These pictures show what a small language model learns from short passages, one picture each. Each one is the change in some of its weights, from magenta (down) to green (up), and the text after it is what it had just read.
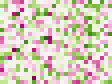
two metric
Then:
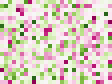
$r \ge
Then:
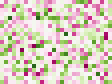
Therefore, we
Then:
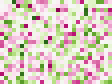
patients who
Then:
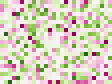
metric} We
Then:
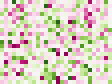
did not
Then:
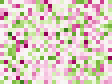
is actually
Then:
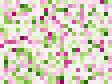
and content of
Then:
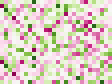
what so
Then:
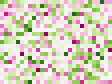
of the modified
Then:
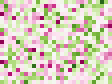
paper we give
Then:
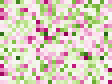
the level of
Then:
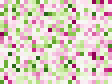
this end, we
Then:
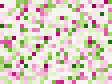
on tube
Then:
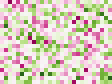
μ l
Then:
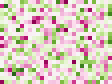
the interior
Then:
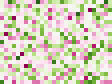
share any
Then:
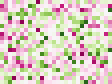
just above this
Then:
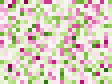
$\epsilon$. This
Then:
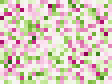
and inclusion in
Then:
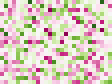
with set of
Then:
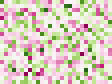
the study is to
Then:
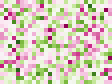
The proportion
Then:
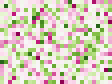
of serum and
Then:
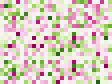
KL implies small
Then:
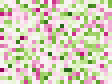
the door as
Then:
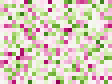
P$. In
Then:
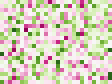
\medskip \noindent
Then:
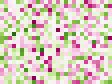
three years,
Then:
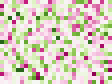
To open the
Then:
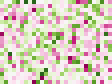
use in general
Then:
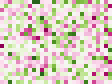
improvement over
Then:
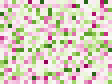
a splitting
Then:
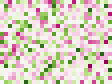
about what a
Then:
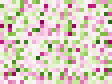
simple directed
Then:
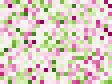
known that,
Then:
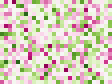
if there exists a
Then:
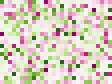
on the case of
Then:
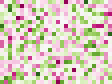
zero changes in
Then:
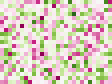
- Matlab
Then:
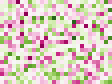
every tuple
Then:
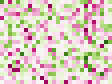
across all
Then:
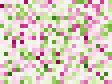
Then, in the
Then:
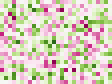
de $E$
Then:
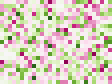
The four
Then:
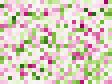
for existential
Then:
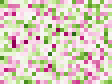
of the study
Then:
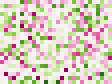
0$, this implies
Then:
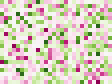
Journal on
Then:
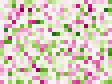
similar programs
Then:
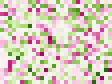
level of the
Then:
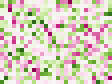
stress that a
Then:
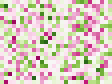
DN and
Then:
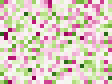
after a finite
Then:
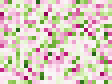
all rare
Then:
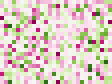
while India
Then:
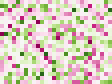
at hand. For
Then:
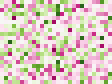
\Fil 0
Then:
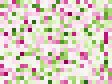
the reasons
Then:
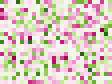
the current
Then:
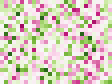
Table 3:
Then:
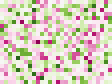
to the rotations
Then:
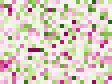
Weil algebra of
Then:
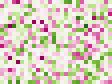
for prime
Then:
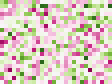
term of
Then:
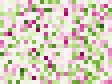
thoughts based
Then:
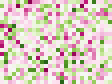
ideals of
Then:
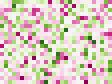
that interpret
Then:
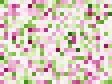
of this study was
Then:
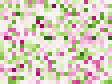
spatial structure
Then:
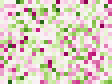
concerning the
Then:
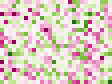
system. Then,
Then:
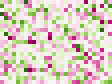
set was imported
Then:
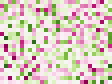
developing world
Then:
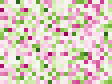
the existence of
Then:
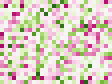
also evaluate
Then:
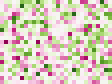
of flatness
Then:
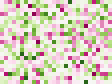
way that results in
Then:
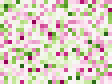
and gas,
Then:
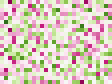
used for the
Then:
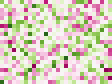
consistent for
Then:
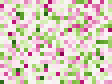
We call the
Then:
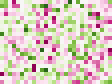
Program of
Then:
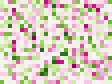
description about the
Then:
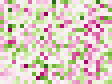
represents the
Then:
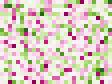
C - by
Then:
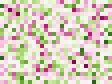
technology for
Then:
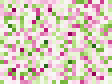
effect on
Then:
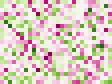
into account
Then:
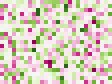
identify could
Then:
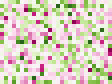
At the same
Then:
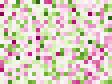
this section. Let
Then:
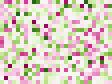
two finite dimensional
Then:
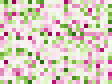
proposition (and
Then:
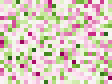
any information or
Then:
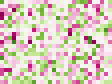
in this paper is
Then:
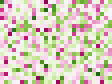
for which the
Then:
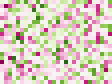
(the product
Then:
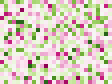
and match
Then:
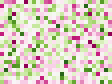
pairing $\langle
